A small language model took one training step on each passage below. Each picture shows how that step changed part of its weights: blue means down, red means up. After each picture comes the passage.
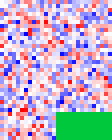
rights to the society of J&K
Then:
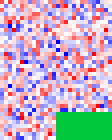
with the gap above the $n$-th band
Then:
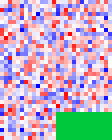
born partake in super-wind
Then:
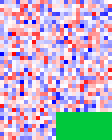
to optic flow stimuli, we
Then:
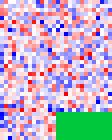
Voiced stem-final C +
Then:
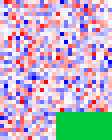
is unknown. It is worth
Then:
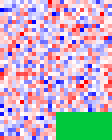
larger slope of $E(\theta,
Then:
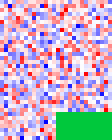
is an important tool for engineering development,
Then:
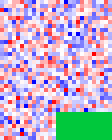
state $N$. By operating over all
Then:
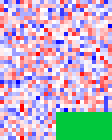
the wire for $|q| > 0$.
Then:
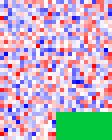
chaotic behavior in nuclear
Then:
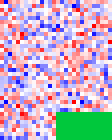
greater than $\frac{1}{2}$ which
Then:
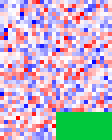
and discusses the fundamental limits
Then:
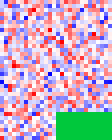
based on the present investigation: 1. The 2D
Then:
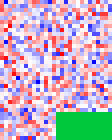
an image. Areas of the map are
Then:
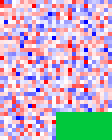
designed the study and wrote the
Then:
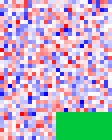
patterns, resulting in low feature utilization
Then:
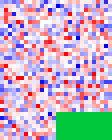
recurrent neural network's Jacobian.
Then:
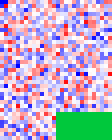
a primary supply technology, remember
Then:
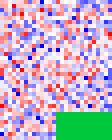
studies and can alter the thermal behavior of the
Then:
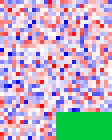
of 48 types, determined by 6
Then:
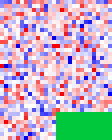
with their proofs. To certify that
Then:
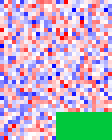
ion implantation in PMMA
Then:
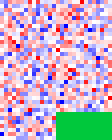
and the smaller value represents free space
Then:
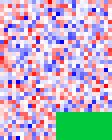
flavor chiral multiplets in the
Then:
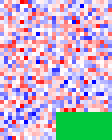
that the research was conducted in the absence of any
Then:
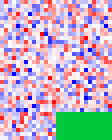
current distributions at frequencies of 1
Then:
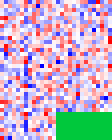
parameters, as discussed further below, the systematic
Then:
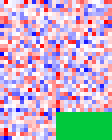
digital signature scheme based on
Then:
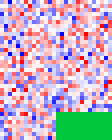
Dipartimento di Fisica,
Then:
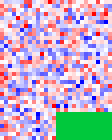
(black dashed arrows), at
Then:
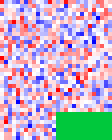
voltage and I_{sc} is the short
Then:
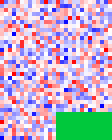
presented habitable zone may be used to
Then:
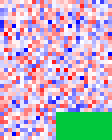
in the presence of decoherence
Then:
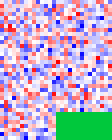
SSOs. \begin{figure} \centering
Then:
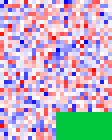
($H_{jump}$) have been
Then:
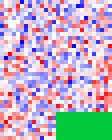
of outer loops) is fundamental
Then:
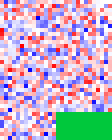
the half line in Refs.
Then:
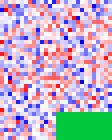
if run properly, produce correct thermal
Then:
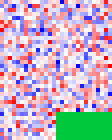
that the observed postmerger correlation with
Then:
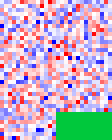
moments while time average is akin to
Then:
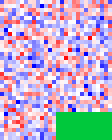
factors by the S-SvNVs
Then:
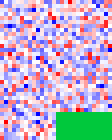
\bibitem[Bekker et~al.,
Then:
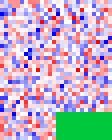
t/\hbar }$, with the projection
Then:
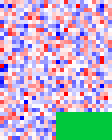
SF and SF: AYABF
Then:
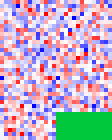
levels of these techniques. Even though there
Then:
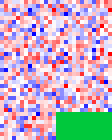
paper focuses mostly on the German
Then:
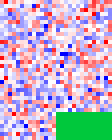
of 1,321 georeferenced
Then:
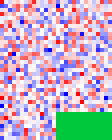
and definitions Acronym Meaning
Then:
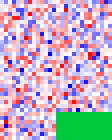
proposed LUT has been schematically realize
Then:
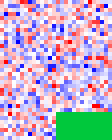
state of the black hole after the particles
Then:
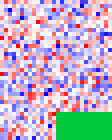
according to pulse delay. Slow
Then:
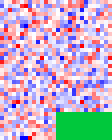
K. Mulrey, A.
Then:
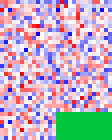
thin sheet of conductivity $\sigma$
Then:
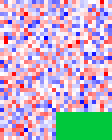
the test substrate, which enables us to
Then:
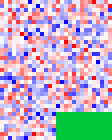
and (2) the lowest grain's average
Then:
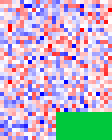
Grieger, J., Handorf,
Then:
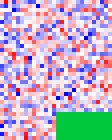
simplest form of TSP, assumes that
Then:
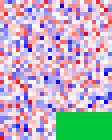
the following, we are denoting the gluons
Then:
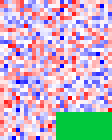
at the base falls within a
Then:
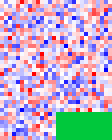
on animal life is incorporated
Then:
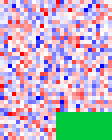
& {\textit{Multiplications}} \\ \hline
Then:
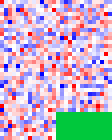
format will be the information offered by the
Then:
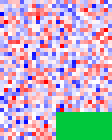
a relatively accurate form of imaging
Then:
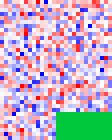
metabolites, often not
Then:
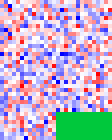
high water content) Eggs come
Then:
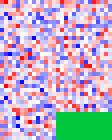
to complication of the disease. The
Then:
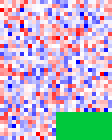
therefore, may be used to simulate the
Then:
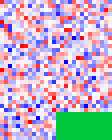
dispersity of the silver
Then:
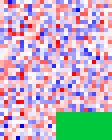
rapidly injected into the PIV
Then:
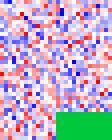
sourced from Gujarat, which is
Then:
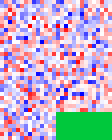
surface static. This generally means that,
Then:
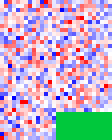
institutions that form the government of a
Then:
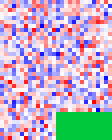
A.~C., Johnstone
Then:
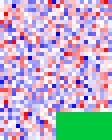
Journal of Arts, Humanities
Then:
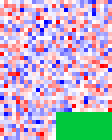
This place truly loved by all
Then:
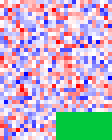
large number of vortices are beyond our
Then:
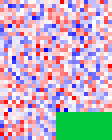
that with an increase in the angular
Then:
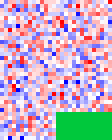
for the actual experiment. Obtaining
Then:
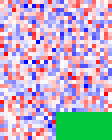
clear from Fig 9 and 10 that the primary
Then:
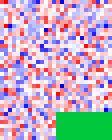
of the Breit interaction in the line
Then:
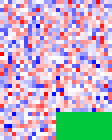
may interact with one other and, by
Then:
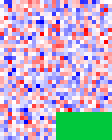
(2); “high aspirations
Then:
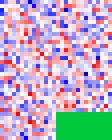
and hypersystems in 2017.
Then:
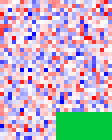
vibrations. Experimental All
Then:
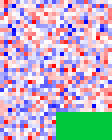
sequence^{2–5}, where accuracy
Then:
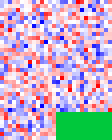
the change impact analysis whereas JDiff performs only
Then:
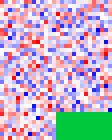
due to the patriarchal set up of the
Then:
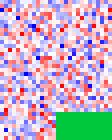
utilizing cross-evaluation to
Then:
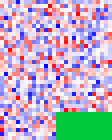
15 minutes and should be practiced
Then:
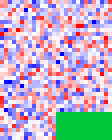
(eCRF) entered into a data
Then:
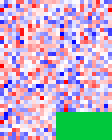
The structure of $\kappa \sigma^2$
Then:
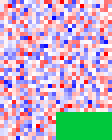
characteristic time-scale (around ten to
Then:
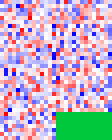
the median and mean of the training set for
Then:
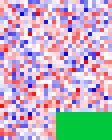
transcription model. The regularization with the
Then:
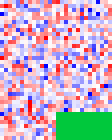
can be expressed explicitly in terms of
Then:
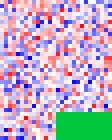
be laser noise from higher-order
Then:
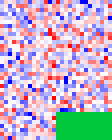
include the symmetry factor in the integration measure,
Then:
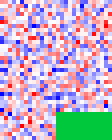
Hospital, Narayandoho,
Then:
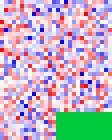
decreases) when market volatility
